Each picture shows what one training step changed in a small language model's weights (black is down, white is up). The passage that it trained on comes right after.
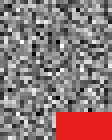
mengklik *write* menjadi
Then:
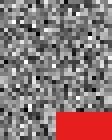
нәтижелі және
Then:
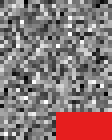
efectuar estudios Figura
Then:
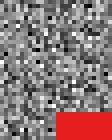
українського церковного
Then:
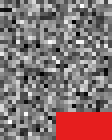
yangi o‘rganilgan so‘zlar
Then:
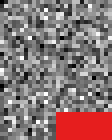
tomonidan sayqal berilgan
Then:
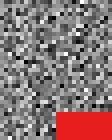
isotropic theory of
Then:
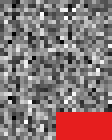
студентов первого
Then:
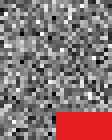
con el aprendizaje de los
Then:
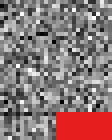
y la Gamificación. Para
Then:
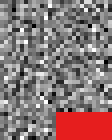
C- Não se aplica; O-
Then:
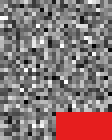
e rotulação social. Nesse
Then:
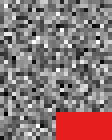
turdagi fayllarni, shu
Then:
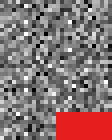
болеющие дети) и их
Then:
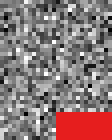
de Déontologie (oui
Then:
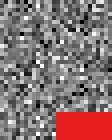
vida profissional e pessoal;
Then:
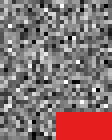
princípio da segurança
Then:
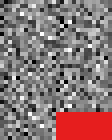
соядан кейин экилган
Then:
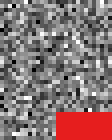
volgende boekjaar komende, in
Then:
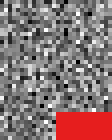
yang menggambarkan banyaknya
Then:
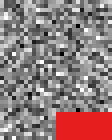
xorijiy va ichki xizmat
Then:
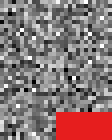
эффективности также будут
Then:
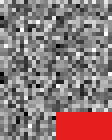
GRRD, Sistema Nacional
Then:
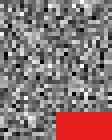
salário, este, que deveria
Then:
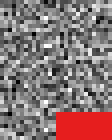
jarayonida eritiladi,
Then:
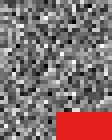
o condición conveniente a sus
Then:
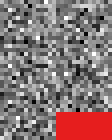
o'zida mujassam etgan
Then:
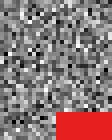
modern educational technologies,
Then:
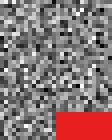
negativa, ossia il mancato
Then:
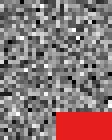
parallel corpora ham deb
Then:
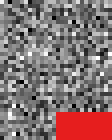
como um conjunto de políticas e
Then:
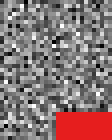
berkualitas teknis yang
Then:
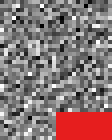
Il est ainsi nécessaire
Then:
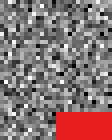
в том, какова была
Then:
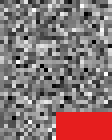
ofatlarning oldi olinishiga
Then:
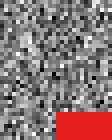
ефективних робочих
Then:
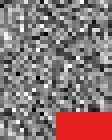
Die Nachweise der Dateien 1
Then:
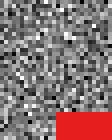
bentuk peta alir bergambar
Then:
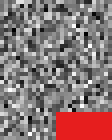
ketadi. Dzyudo sport
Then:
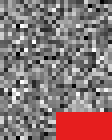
as crises, entre outras.
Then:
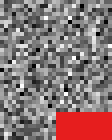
Horro (2005) en la Ría
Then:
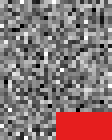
ehtiyojlarini oʻz
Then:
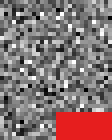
tentang gizi yang diberikan
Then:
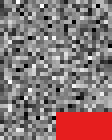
promover a cobrança pelo
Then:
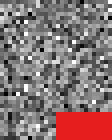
hisobi bilan bog'liq
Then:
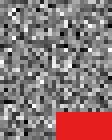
the creation of rehabilitation
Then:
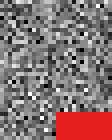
- ҳурматсизлик,
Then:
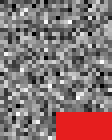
и дойрой. Эти
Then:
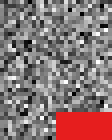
74 %. Местами
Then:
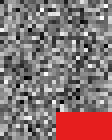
*Ingeniería y Universidad:
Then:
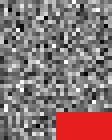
del servicio a poblaciones con
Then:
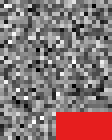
estudiantes generásemos procesos
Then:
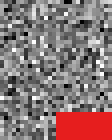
Abdullayev B.I.
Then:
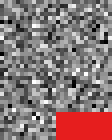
Akademik başarı
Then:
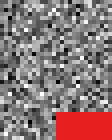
mansabidan qat'iy nazar
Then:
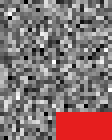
E., & Barkham, M.
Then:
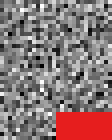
devreye sokulmuş
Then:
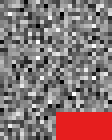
arte Los videojuegos,
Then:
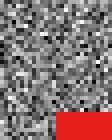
keladi. Shunga ko'ra
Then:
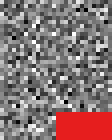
a las necesidades identificadas en la
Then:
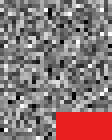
się ze sprawowaniem
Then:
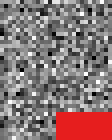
y ferretería para tener un
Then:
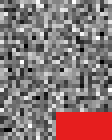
samaradorligi quyidagi omillar
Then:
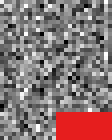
em Processamento de Linguagem
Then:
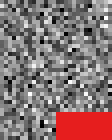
оид ахборотларни
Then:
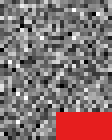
para conduzir a situação, na
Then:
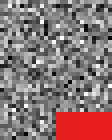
uchun sinonim sifatida
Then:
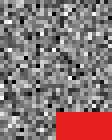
Turk lahmacuni,
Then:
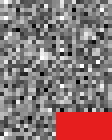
restaurant world].
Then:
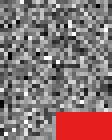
сувдаги лойқалик
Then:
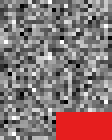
жиноят иши ҳолатларини
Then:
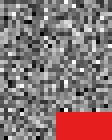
ultrajós, e ab gran
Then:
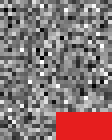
“Pois sem uma filosofia
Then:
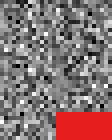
with the practical significance of
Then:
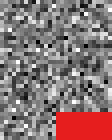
o‘yin texnologiyalardan
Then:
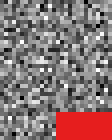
технологій для підготовки
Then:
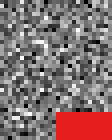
Хайитов, И.
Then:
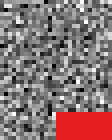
contexto en que se desarrolla y
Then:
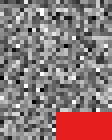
büyüme rakamı ise
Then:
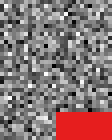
переходов в суперионном
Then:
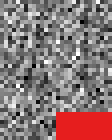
"globalmente único",
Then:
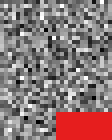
MS. Nasrullah.
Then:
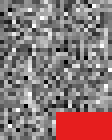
нафар катнашувчи
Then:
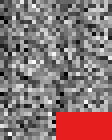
вояга етмаганларнинг
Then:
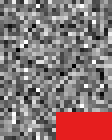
professional self-realization begin
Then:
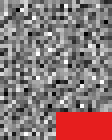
en cours — en rapport avec le
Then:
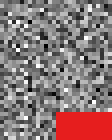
ist Magistra der Ökologie
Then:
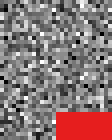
boriladi. Ikki uch
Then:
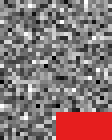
hortikultura yang kaya akan
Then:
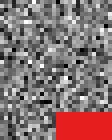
noverbal birliklar, ya'ni
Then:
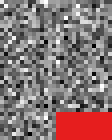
qilishga, shuningdek
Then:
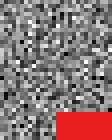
using the stored product
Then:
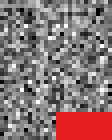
reeducación al recluso; por el
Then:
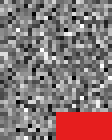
Santillo (CRER)**.
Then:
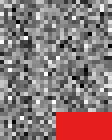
рекламну кампанію
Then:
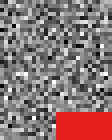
mot qiladi. Don-don
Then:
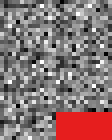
процесса; - меняет
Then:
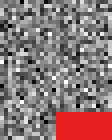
direito é cerne do ordenamento
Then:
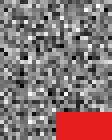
intégrée et ambitieuse
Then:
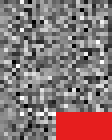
*Соловьев А. В.*
